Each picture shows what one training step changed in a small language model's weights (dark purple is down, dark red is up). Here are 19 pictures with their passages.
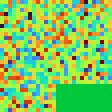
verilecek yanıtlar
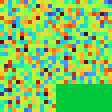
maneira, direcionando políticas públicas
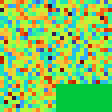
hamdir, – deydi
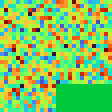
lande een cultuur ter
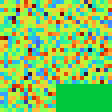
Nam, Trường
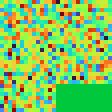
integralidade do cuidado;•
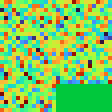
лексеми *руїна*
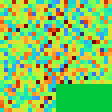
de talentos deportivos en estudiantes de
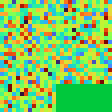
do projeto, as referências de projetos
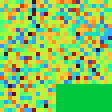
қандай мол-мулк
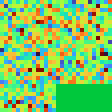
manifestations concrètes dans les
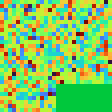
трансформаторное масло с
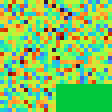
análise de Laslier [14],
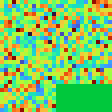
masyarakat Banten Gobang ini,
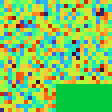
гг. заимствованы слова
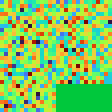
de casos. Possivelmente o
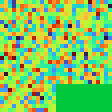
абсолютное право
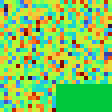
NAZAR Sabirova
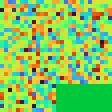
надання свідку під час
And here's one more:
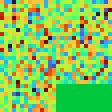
чет эл олимларидан
